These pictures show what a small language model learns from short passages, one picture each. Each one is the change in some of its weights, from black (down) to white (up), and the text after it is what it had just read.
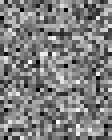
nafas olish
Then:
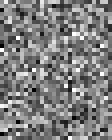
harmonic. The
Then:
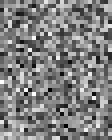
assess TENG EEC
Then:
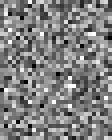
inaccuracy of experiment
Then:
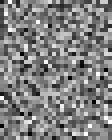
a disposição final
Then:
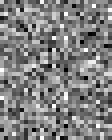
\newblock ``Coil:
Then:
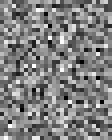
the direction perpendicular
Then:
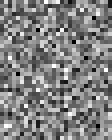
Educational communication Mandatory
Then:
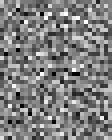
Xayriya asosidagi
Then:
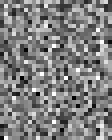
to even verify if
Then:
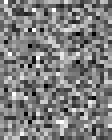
eigenvectors to detect
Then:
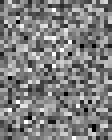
favoráveis à
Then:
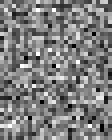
the following RWA Hamiltonian
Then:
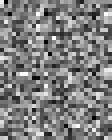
the ILC. The
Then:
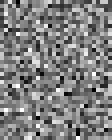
akan kekal
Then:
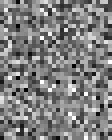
{journal} {\bibinfo
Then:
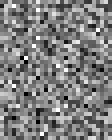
of the corresponding Hermitian
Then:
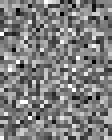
experiments of MAES.
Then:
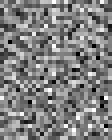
determination of surface gravity
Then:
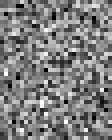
source meter was used to
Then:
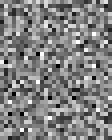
to copy data from
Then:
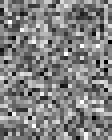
several biomolecules.
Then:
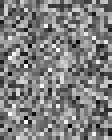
pouca demanda é
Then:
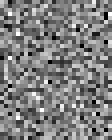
a atriz do
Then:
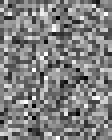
resistances. The
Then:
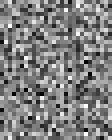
millicharged} under
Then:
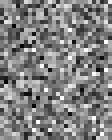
significant role in the dynamics.
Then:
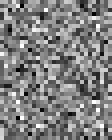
movement and failure
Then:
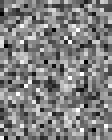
volume de água
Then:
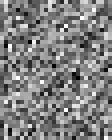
бронзы и
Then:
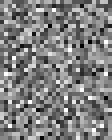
the first two criteria.
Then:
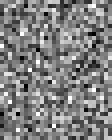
energy, and $N$
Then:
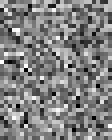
two typical kinds of
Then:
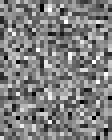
e Portugal e
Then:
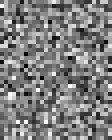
emissive response of the
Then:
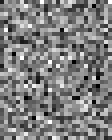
dual-domain processing,
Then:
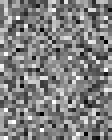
уникальность языка
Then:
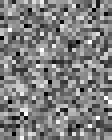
the Knowledge-aware
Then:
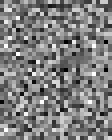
ela está, como se
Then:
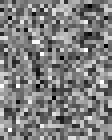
\] where $M$
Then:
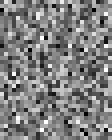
которые продолжают
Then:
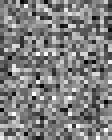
poles, but note that
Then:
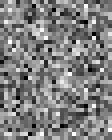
selectivo), así como
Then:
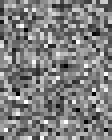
estas mujeres no
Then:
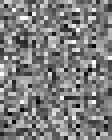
parameters. Using the inverse
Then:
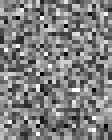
instancia, por el
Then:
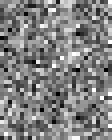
performance loss in either pass with
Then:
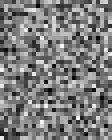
neutral atoms generated in the
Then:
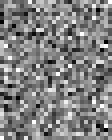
have no formal training in good
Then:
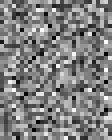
the singular point of the
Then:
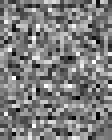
abductive, la
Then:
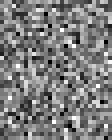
the "fitness for
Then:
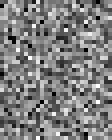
and \kno of our
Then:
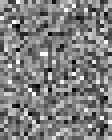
hurmat” va
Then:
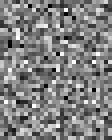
T., Xaff G.
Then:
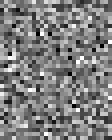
decay exponent modulating the
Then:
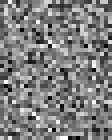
a broad peak is expected on
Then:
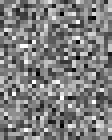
parameters. However, as shown
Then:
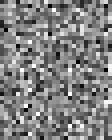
Malimg dataset,
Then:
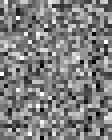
после того, как
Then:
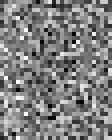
la hora de no poder
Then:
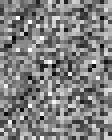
і переслідують
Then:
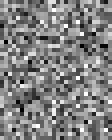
рек в различные
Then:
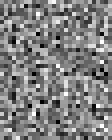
likely to be the mass accretion
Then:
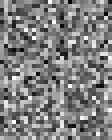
тощо). Від
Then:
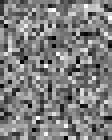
reio}$ and the amplitude
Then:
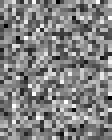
Voli Avenue,
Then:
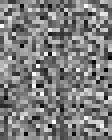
annotated in the
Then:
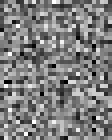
va boshqa shu kabi
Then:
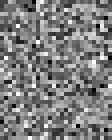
Yangi texnologiyalar va
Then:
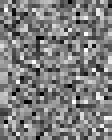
any quantum system} the knowledge
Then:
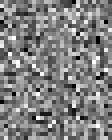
IR laser field interacts with
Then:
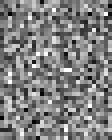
poliestr 35%
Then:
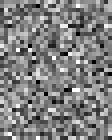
most basic level, accretion
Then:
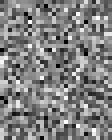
The metal cooling tables
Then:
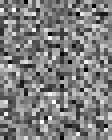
bioethics in
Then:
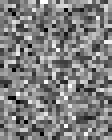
master equation (for
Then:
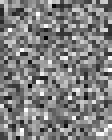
becomes orthogonal to
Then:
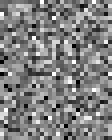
Alternatif (12)
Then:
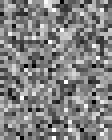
find signatures for the property
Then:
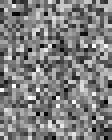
this vector is known to play
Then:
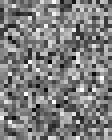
plane for matrix elements of the
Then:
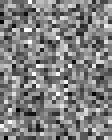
have the same electric charge
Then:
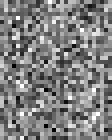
іншим способом
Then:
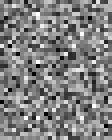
We measure the pressure,
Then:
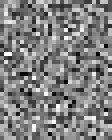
in metallic conductivity.
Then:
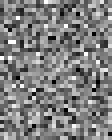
neighboring clusters, as
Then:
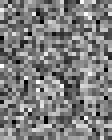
às suas ações no
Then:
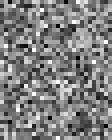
time. Furthermore, comparing
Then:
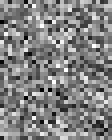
The results are presented in
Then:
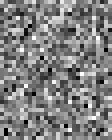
lattice depths (due
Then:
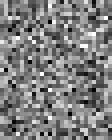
наборах данных
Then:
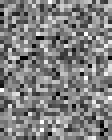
are the numbers of primitive
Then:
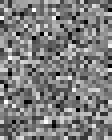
Projected DOS
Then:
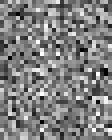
acquired in a time
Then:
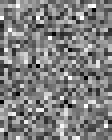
que são compostos
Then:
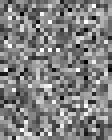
lines [19], which is
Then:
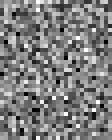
from 1.2 to
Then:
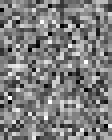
Es bleibt also
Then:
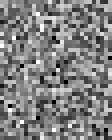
This uncertainty can be be
